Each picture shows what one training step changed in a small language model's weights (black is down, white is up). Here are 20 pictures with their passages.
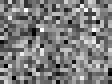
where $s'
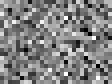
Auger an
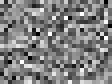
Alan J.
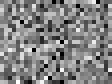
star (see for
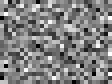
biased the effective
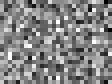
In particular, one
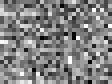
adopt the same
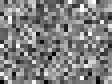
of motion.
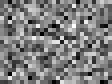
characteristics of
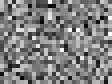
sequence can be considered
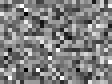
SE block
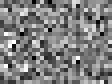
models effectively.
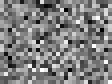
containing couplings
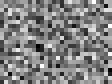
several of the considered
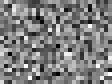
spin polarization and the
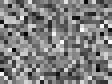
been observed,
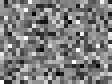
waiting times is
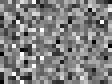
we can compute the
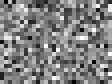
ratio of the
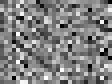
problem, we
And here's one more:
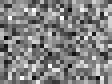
regime in which the
